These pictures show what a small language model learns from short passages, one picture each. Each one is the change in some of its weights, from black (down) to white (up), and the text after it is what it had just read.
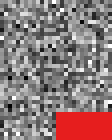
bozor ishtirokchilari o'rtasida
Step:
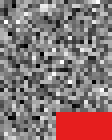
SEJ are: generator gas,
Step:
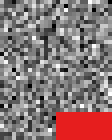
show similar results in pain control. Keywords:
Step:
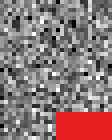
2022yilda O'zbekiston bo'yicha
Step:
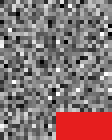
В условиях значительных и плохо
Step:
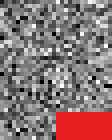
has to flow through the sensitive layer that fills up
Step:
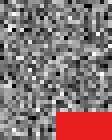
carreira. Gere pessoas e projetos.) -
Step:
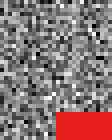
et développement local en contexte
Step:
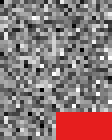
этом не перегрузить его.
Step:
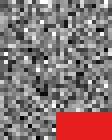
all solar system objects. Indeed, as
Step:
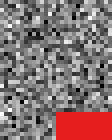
., Cabrera Miranda, J.
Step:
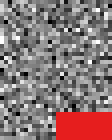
кандидата экономических наук факультета
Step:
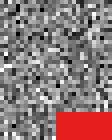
Characteristics The elastic properties of the
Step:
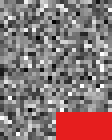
0.79 was obtained using test-retest method for
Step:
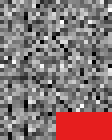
ЛИТЕРАТУРЫ 1.
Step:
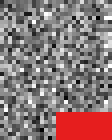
a diet having 129 g CP/kg
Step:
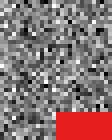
operar efetivamente neste domínio será
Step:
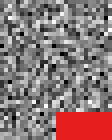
*Merajut Harmonisasi
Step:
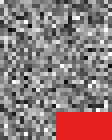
④ in Fig. 1. The wave
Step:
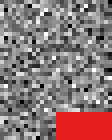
mulher foi extensamente discutido por
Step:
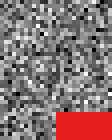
wood, metals, glass and cardboard
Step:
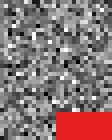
the efficiency of the import, the proteins are linearized
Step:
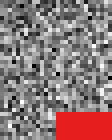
projects in agriculture, as they perceive the sector
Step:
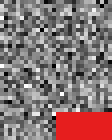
eletricidade e eletromagnetismo pelos
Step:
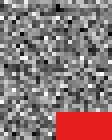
посвященных теоретическому
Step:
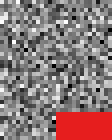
Invalidéz total: Disminución
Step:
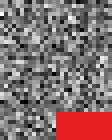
ve Üreme Üzerine Etkileri
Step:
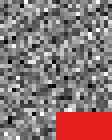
changes engulfing the financial sector, the
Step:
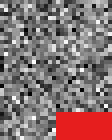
of response time from interaction of each age group
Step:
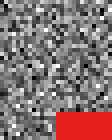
дзейнасці Даследчая
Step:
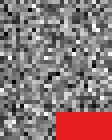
Panning chetlari hoshiyalanib bu
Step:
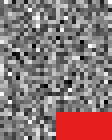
jigarda o'tkaziladigan xirurgik
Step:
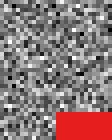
oral suspension; Stability.
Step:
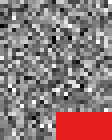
Book Seventh Edition, Volume
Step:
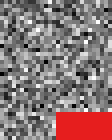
There is a moderate negative correlation between No. of
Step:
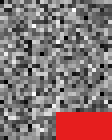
Ko'r braula va Shmits
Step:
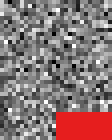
among replicates of each site), rather than among
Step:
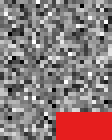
in the ease of interpretation of the
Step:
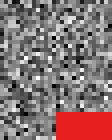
V'CER: Efficient Certificate
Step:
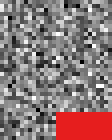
the hollow space of sample tube to form the composite
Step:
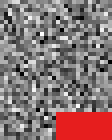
SPRM can utilize more useful information of software organizations
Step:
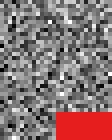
Mannan¹, Md. Mosharraf
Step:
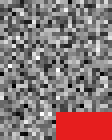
work but also serves as an archive of your
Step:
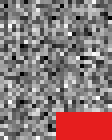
egoístas, utilizam artimanhas
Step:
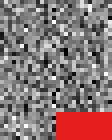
ni ya'ni ko'kalamzorlashtirish
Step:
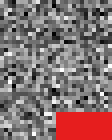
and development of vulnerable children in India.
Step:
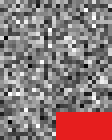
poligonlarni ishlatish jarayonida hosil
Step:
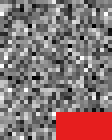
também via internet, o que se vincula ao
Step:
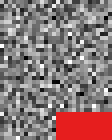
умовах (м. Умань,
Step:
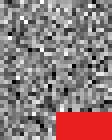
method The above flow diagram Figure 2 explains the operation
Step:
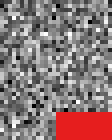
респондентами нами было
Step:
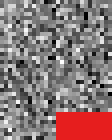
répondaient pas à au moins un des
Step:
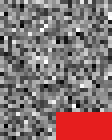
She was advised complete bed rest and hence was put
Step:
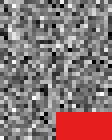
Створки яйцеклада Рис.
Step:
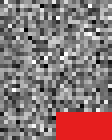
состоянии статистического
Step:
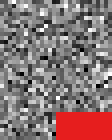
number of empty trucks or trucks
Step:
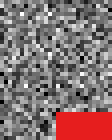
M. Perianal fistula from etiology
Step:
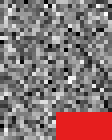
e distanciamento social, bem como de permanência
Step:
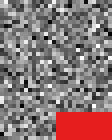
guidance given by the e-tutor are
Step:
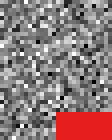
of WV declines, while the
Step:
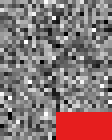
blends exhibited satisfactory pre-compression
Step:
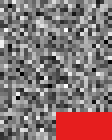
liées à des réalités uniques ou
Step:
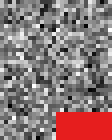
relacionais o cotidiano, sobretudo quando
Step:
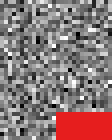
guaranteed if these conditions are valid for all
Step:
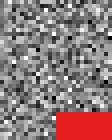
Правовая часть Внутренние
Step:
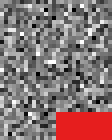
interfluviales que indicarían
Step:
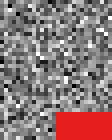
photon counts produced by one of the two channels
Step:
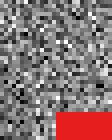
Interesse an der eigenen Entwicklung
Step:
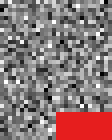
to friendly countries or on the ability to
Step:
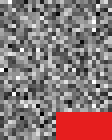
in Wooden Heritage Objects*. In:
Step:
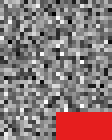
aniqlandi. Shu munosabat bilan quyidagi
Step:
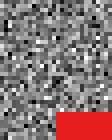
в Средней Азии. Тем не
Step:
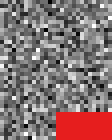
entre otros síntomas, en su
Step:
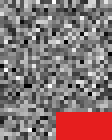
and economy is shown. Based on existing principles of
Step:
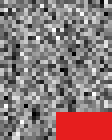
munosabatlarini samarali tatbiq etish,
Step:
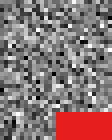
Teluk Kabung, Nanggalo,
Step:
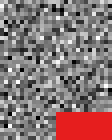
Дисс. Канд. Филол.
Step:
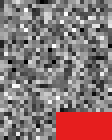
Special issue 1, pp.16-21
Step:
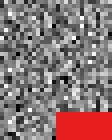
samarali yetkazib berilishi uchun yangi usullarni ishlab
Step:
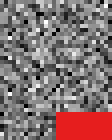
organization of data access committees are outlined.
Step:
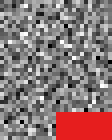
A.G. and A.V. provided critical feedback
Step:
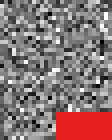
observed with traditional statistical methods, where techniques like
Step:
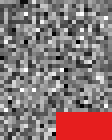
and analysis of the expressive product leads to insight
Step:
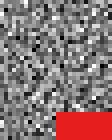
обстановке интенсивных
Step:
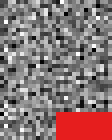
va tarbiya nazariyasi va metodikasi
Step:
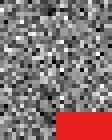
provided that optimize possibilities for discovery and
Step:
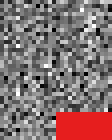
Б.А. Теория и методика
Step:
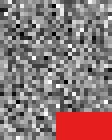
precursor and working gases to the reaction volume is
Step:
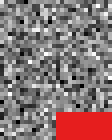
was demonstrated that Edam cheese containing
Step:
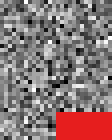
atomic arrangement) of Ce
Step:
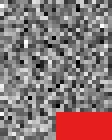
be invited for bilateral discussions in the
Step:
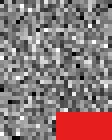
over 25 years. Aqsa has great interests to
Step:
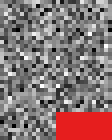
for testing and the other 9 for training. This was
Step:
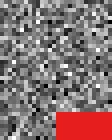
of historical continuities, the re-invention of
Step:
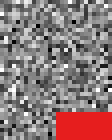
for 1-bounded continuous Parseval
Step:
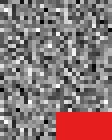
to reduce to reduce the fuel consumption. Lean
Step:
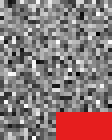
The approach is structured around core dimensions: the
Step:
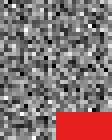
Аналіз сучасного стану
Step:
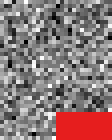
and organs. The study reveals the negative effects
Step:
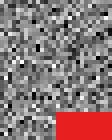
before planting. Recommended spacing (15
